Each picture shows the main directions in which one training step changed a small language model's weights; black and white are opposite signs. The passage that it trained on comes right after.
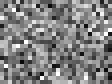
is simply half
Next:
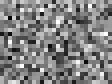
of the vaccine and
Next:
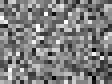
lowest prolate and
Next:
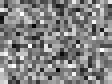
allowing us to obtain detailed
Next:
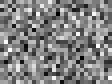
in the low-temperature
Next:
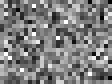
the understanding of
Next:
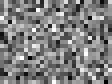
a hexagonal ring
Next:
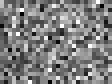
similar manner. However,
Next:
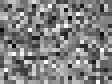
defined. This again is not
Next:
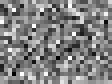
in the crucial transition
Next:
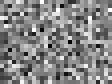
the second unknown function
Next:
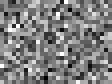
chaotic systems and
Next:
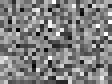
four KI-weak
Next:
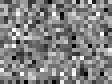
compared to the $\sim
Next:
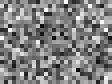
Size | Number of
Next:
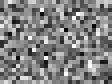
A. Soto, and
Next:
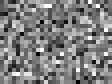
this projection picks
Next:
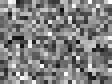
feature extraction and learning
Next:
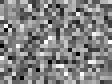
and TEC(10)
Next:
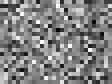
products, we must
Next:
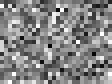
of the uplink channel is
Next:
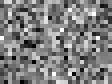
towards the BH and
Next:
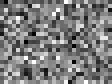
SM background to the
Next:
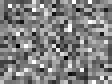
this purpose, this
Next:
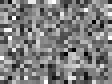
star formation activity.
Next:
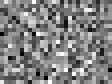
the BCSM. We
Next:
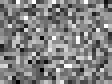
it was changed from
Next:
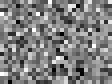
formed at T$_B$
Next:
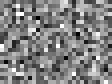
for monolayer
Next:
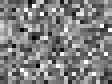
Γ) which are
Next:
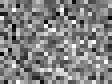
powerful cores only
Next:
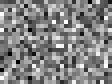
the uncertainties. The
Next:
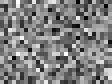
spectrum quite strongly.
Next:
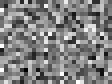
if the Higgs
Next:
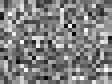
hysteresis and a
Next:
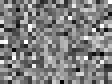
debris formation
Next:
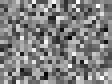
is the spatial distance between the
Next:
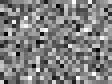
restriction on its
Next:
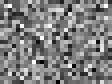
Grijs and G.
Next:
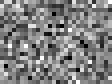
extracted and the average
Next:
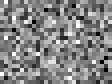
The straightforward
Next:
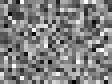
the corresponding moduli space will
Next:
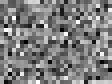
momentum and $S=s
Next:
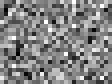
gap in polarized light which
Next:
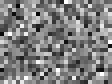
TASK PANE
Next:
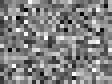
one actually arrives
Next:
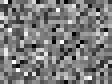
University, Kunming,
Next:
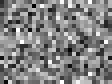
with a real spectrum}},}\
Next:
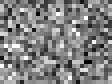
to outside events any
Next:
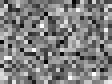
effectively minimizing its
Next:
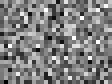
and was supposed to be a
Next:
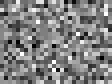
clear residual
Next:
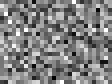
in a one-dimensional
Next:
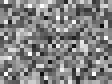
range of local connections
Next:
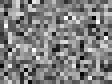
in visual forms until
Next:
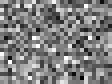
results are shown in Fig.
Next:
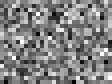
also consistent with applying
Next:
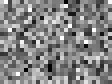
at midnight. The
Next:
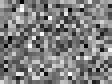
to solve this system, but
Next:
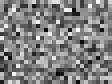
``less'' typed is
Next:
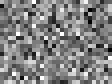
can be calculated as follows
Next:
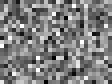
RDM replacement
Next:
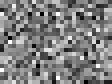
with magnetic field followed by a
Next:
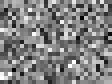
codec was obtained from
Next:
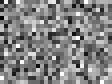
subset. The partial
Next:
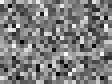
ultimately will require
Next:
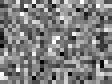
we show the results for two
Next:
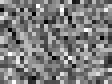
highest accuracy. In
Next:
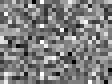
the first term in this equation,
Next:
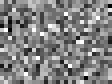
{\em confinement} term
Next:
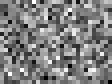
the spectrum of eigenvalues of
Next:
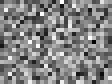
density is shown for the different
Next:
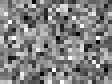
the main factor in determining the
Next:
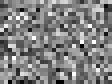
and periods. We find
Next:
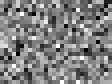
is a gap between the two
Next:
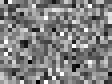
8 + 1$, the possible
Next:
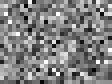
in sequence using our
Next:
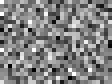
\end{equation} The
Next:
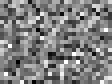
\bar u, d,
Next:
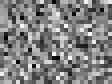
experiments. In addition the
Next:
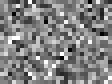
the strong coupling constant and masses
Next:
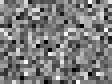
the following sense.
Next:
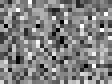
recover admissible
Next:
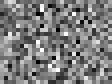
carriers). The
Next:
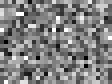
for the horizontal
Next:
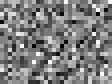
mL/s, an
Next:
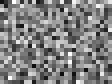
power spectrum with the widely
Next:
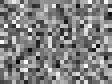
a dedicated radio
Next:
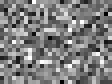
by a factor 40 from
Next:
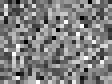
the public graph
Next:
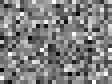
an explicit form. It
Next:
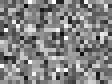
contributions. Lattice size
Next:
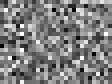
In order to answer
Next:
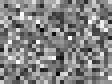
\emph{not} split
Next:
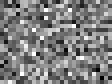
in the vortex. This
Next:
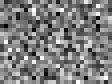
in the equal-time
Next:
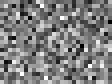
inverse photoelectron
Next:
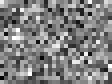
how great God's
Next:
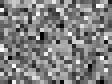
studies show that around
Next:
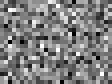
localized peak in the time
